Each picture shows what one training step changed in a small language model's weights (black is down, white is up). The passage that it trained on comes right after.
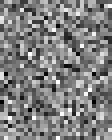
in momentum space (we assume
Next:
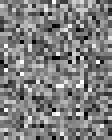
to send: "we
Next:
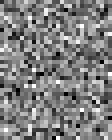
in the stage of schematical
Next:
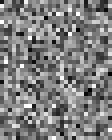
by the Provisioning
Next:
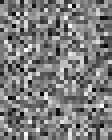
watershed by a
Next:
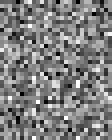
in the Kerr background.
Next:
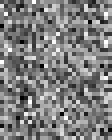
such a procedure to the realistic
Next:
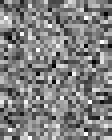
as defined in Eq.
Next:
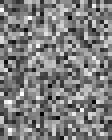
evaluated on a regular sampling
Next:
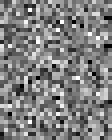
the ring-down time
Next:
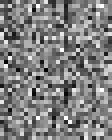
number of metastases
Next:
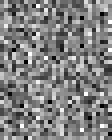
protocols under simulated noise conditions.}
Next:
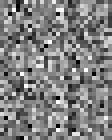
is the reduced Planck mass:
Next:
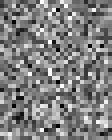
the insoluble component shows
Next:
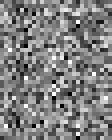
flat in a large region of
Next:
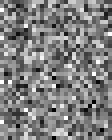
with very similar stellar mass,
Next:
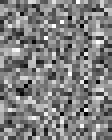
and rare kaon
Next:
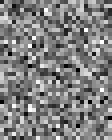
line in the chart),
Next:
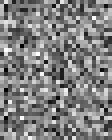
our canonical formalism, whereas the
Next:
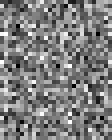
Research Council through the
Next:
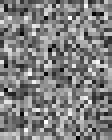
Hermitian form, we
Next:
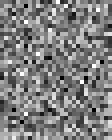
dotted lines show the colors
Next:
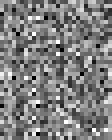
dynamics in the presence of strong
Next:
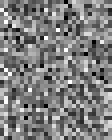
cost. As a practical and
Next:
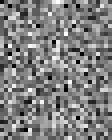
\nabla_\nu {\cal
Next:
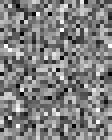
to explain the unusually
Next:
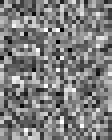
and are compared to the color
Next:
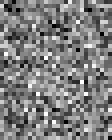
connect with well-known
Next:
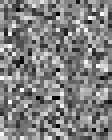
the probed regime, as
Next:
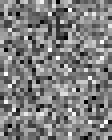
tax \item[]
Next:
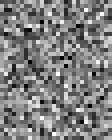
where $L$ defines the
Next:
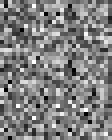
the galaxy number counts per magnitude
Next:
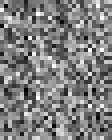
quite different classical solutions, that
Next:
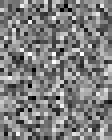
the nonsecular
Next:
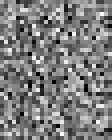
the {Bethe} partition
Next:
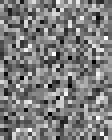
system much faster than it takes
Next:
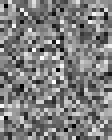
the centrifugal
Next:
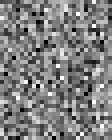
quantum dots (QDs)
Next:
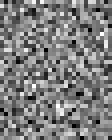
temperature. Specifically, a
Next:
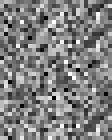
vanishes by symmetry rather than by
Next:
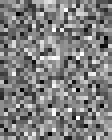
\Rightarrow\ \rho
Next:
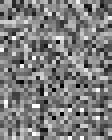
the story has a
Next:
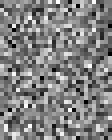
of \cite[Theorem
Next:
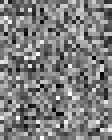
points to the fact that these
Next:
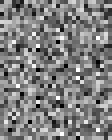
the presence of carbonyl
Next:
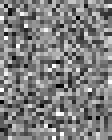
after composition with $g$,
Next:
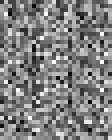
distribution of obstructions in
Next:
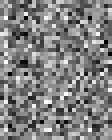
UCoGe with the
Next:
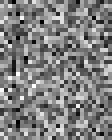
combined through a weighted average to
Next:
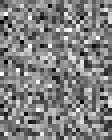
limit). We estimate that the
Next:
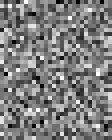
about the z axis.
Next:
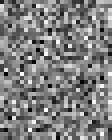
(in brackets) of
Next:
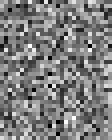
external particles are involved. That
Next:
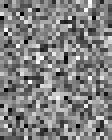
occurs after a normalized (with
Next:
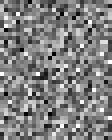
behavior illustrated with unitary dynamics.
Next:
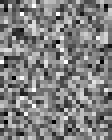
the BLS experiment. We
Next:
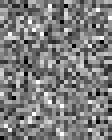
lines also illustrate a weakness
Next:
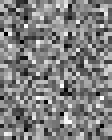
hard core radius because the constraint
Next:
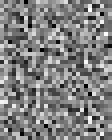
The total cross-section for
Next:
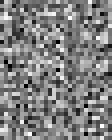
the sum in quadrature over
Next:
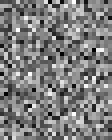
not or are incompletely
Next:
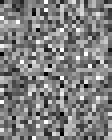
and signal recovery scenarios that
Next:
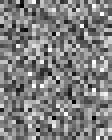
therefore a two-configuration
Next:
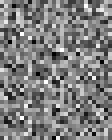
The destruction of the
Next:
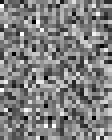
brief overview for the target
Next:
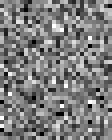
For integer $h$,
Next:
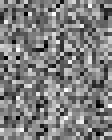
thermodynamics. This system is
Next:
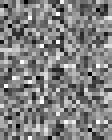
the act of physically
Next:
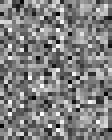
the harmonic oscillator shell
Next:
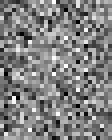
W - \Gamma -
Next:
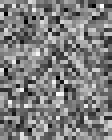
are depicted in Figure~12
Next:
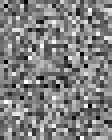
corresponds to zero baryon chemical
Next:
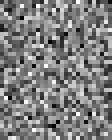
system of equations overconstrains
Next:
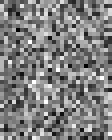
function of different physical parameters,
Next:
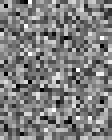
value for the cooling frequency.
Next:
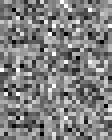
$\rho_{xy}$ will
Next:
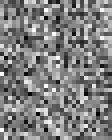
calculations, an accretion disk forms
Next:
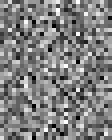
\rm Dependence
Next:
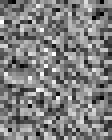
(MZI) integrated
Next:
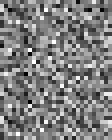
large number of final single
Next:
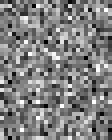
(RNNs) are
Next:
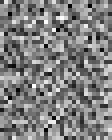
we capture the compression of a
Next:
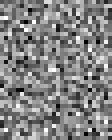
by SUMO. Two
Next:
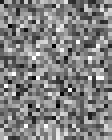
supplemented by numerical simulation
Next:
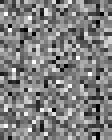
point in violet),
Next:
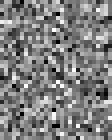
the geometry of the surrounding
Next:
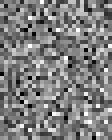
can be converted into a
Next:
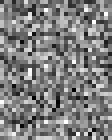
known, and in order to
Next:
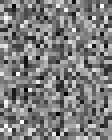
dominance model. As in
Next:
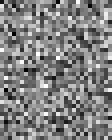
used for electronic occupations.
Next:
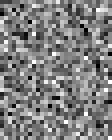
The MAGE simulation
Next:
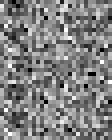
possible to tune the laser
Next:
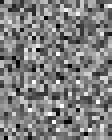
in the presence of the
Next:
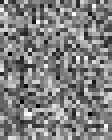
lattice, even for metallic
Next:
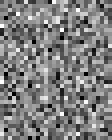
and \begin{eqnarray}
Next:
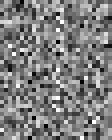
the non-interacting Green's
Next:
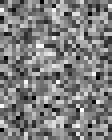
taking place on a large time
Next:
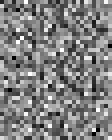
directly, or by interacting with
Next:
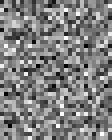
with and without considerations of
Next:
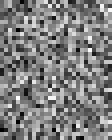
are fitted. For nuclear matter
